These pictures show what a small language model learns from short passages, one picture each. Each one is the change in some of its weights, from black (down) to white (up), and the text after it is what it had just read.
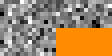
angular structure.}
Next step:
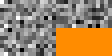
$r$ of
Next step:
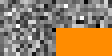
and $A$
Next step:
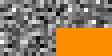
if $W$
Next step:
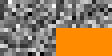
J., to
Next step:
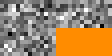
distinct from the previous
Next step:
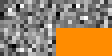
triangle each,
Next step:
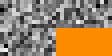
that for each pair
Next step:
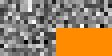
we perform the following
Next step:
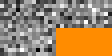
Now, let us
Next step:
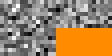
that, if
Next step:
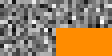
force. For
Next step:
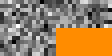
Uniqueness and
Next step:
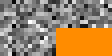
is shown in figures
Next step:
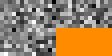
there is a local
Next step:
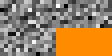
to show that
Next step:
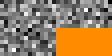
Then there is a
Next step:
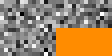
driven by a
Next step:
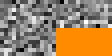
{\mathbf P}
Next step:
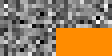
\\ \hline
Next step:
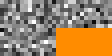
we give their corresponding
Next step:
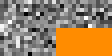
break in
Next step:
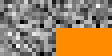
$t \in
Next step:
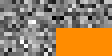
is a minimal right
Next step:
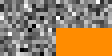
as $I$
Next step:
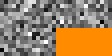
terms of a time
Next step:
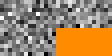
with the asymptotics
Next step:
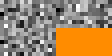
this case, the
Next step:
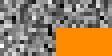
positive or negative.
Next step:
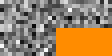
view, or as
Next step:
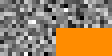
is devoted to the
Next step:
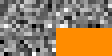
dimension reasons.
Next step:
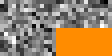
exactly one path in
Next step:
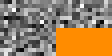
{\mathcal G}$
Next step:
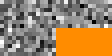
follows from line
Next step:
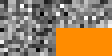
complete multilevel path
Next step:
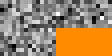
that is, $$
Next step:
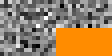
same speed properties for
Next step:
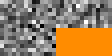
task is to
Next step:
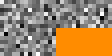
of the eigenvectors of
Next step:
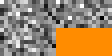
in the third
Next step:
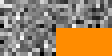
$G$ of
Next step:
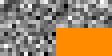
can observe that the
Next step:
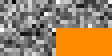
illustrated in
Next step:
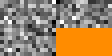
Several interesting examples
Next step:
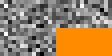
\lp \nabla
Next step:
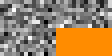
if the unique minimum
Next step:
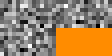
now $n >
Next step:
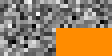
requires only a single
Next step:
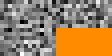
$w \leq
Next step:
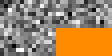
sections which are,
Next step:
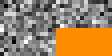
states that algebraic isomorphisms
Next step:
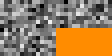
\subset Z$
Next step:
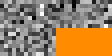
Recall the elliptical
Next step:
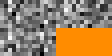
graphs. Indeed,
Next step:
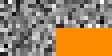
But for any
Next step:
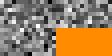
or even strongly mixing
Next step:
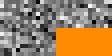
may be obtained from
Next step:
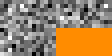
negative degrees. In
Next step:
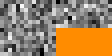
projective tensor products.
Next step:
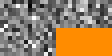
it has a real
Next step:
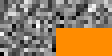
searching for equipped
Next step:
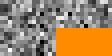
to integrate these
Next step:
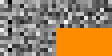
\rbrack \!
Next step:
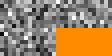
de $\theta$
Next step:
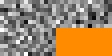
by the linear arithmetic
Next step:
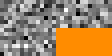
two types of
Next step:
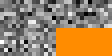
is a torus
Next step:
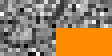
dual classes to
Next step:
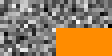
the same way we
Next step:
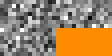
assumption in an earlier
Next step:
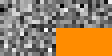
that each faithful singular
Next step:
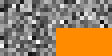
together with a
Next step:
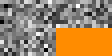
considers a nonlinear
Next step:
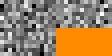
as required. We
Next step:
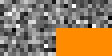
and recovery
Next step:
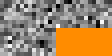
existence (see Theorem
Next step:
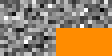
\] In the same
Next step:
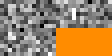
continuous) in a
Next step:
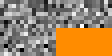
be the number of
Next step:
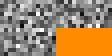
polynomial-time algorithm
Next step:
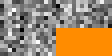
some metric) and
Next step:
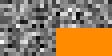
$F$ and
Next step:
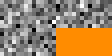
as no explicit reference
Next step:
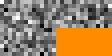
$\partial U
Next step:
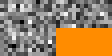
paths, and
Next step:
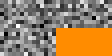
will not change the
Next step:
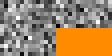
length of the
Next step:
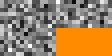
do not have any
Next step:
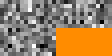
we suppose a
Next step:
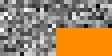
(i). Since
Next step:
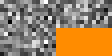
all of whose eigenvalues
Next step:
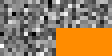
have written as tangent
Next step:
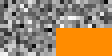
alternative proof of
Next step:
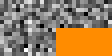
process is performed on
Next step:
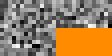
topics, including
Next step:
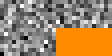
important subspace of
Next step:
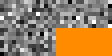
with normalized Haar
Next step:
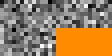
time step is used
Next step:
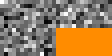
and only if it
